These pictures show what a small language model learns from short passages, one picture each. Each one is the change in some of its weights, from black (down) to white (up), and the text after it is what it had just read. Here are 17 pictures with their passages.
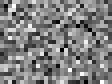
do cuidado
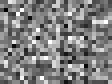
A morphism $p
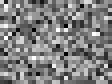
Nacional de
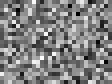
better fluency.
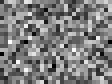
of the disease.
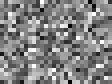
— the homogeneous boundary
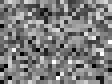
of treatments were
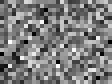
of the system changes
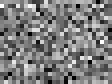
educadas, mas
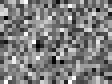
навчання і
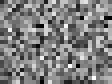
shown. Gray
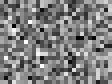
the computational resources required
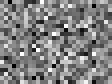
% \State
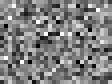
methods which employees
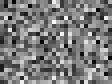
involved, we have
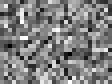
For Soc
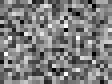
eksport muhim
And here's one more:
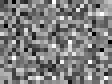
tables we can
